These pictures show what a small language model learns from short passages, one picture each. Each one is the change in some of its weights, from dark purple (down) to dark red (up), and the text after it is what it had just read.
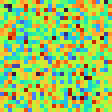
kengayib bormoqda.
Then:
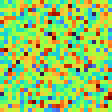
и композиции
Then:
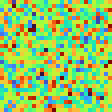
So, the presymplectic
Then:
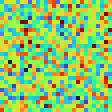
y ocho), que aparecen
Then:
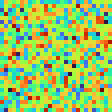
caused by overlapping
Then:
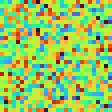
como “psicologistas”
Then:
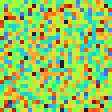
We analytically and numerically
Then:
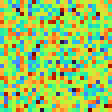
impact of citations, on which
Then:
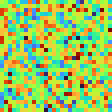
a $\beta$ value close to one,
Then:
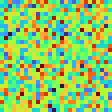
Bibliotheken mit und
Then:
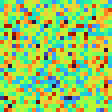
similar breakdown of
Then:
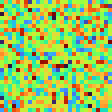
[Лист до Г.
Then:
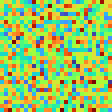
whole structure can be taken as
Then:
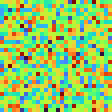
generalized to arbitrary
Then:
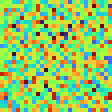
olam mavjud ... -
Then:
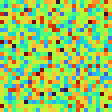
studies of future lepton
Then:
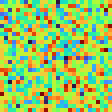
out by reducing $\Psi$
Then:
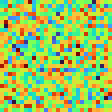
the pass rate along with
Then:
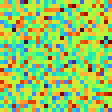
the Swift XRT data by
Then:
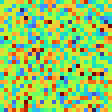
detection of calcium rich
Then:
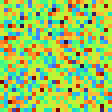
the high-resolution grism and the
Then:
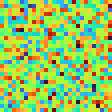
Leicester, ISIC;
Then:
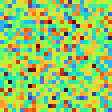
amaç doğrultusunda
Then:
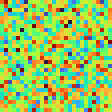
на нього впливати,
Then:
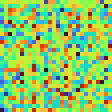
zweidimensionalen Pendanten
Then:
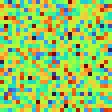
higher values for the CIRB.
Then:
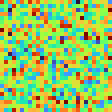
days \item[3.
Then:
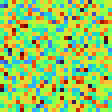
for Europe. *Journal
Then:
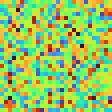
тўғрилиги; -
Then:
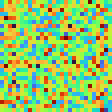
ўзига хос
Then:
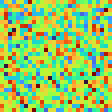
in real-time operation. A
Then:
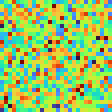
data depends in part on what
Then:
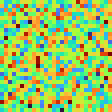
Bu durum gerçeklik
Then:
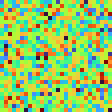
смог реализовать
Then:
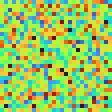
it is maximally entangled if
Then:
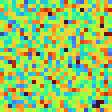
search. To highlight the
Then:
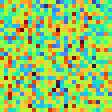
historia verdadera.
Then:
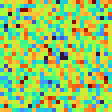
discurso académico sobre el
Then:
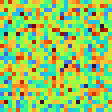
Bolalar o'zlariga
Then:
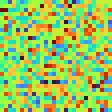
higher $B$ with the increase in
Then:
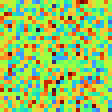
por su rápida transmisión
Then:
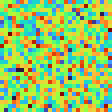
on the standard star images with
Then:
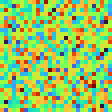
produce tiene otras
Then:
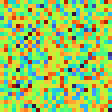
for a DD network. (a)
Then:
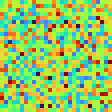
the low-$x$ approximations are
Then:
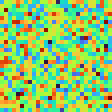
que constitua incitação à
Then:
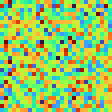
fluid as incompressible
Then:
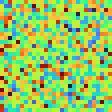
не подходит к
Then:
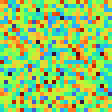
este cinturón de AP
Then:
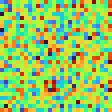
perda de produtividade no processo
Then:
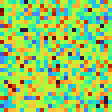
Let $G$ denote the point
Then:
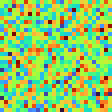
die Eltern nicht so.
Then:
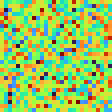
of an underlying periodic
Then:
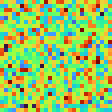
TIK (Teknologi
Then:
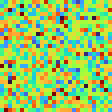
deviations for $L/\xi
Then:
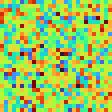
biznes faoliyatining
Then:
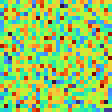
zu bleiben, die
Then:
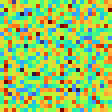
that over 90$\%$ of all
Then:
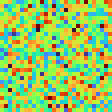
15 m/s (random
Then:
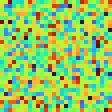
determine the Stokes polarization
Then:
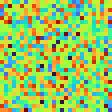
muhim va dolzarb
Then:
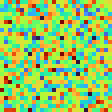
spatial distribution of normalized
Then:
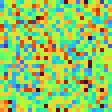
determined accurately. The
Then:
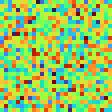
resurslarning bir tekis
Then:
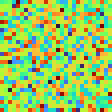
of working models. % Even
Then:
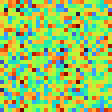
Research Association. 158
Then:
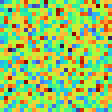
$C_3$, appearing in
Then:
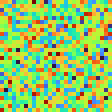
Samarqand viloyatini
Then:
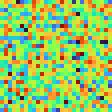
at a sufficiently low temperature into
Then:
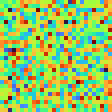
true superconducting state,
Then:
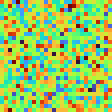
weight storage for pruned
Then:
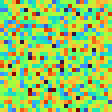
transport through a 1D quantum
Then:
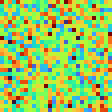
induced by the laser: $\bm
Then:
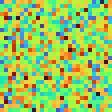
and inferential statistics in
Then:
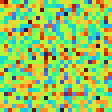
along with the mutual information
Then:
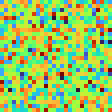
с. 2 Сур'я
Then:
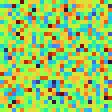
el territorio sagrado
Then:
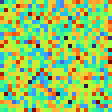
la publicité par radio,
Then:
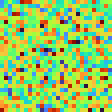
prácticas profesionales.
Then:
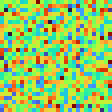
fourth-order correlations
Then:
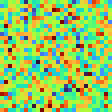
be denoted by $m_{\alpha
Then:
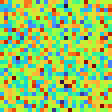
scaled Ginzburg number,
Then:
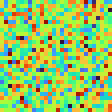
fluctuations are removed from
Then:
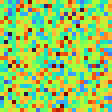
sensor, and webcam to
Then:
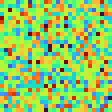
поставок главной
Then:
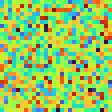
is fed to the model, which produces
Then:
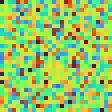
fanno acquisti online,
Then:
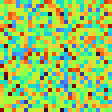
a portion of the Fermi
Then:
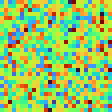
и комбинирането
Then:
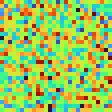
va shu ta`kidlanish
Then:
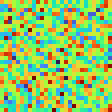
and 1000 μΩ-cm for all
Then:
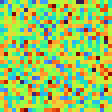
a weak response of the
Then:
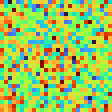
the radiation constant and $T$ is
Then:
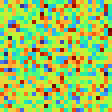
the case of a right moving
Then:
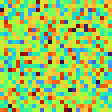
a significant fraction of the
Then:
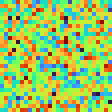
in Education*. – Paris,
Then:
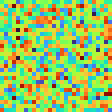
is not manifest term by term. This
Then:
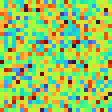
are the coupling strengths, which
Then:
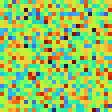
to the initial discovery values
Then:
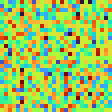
Puan Grup f. x
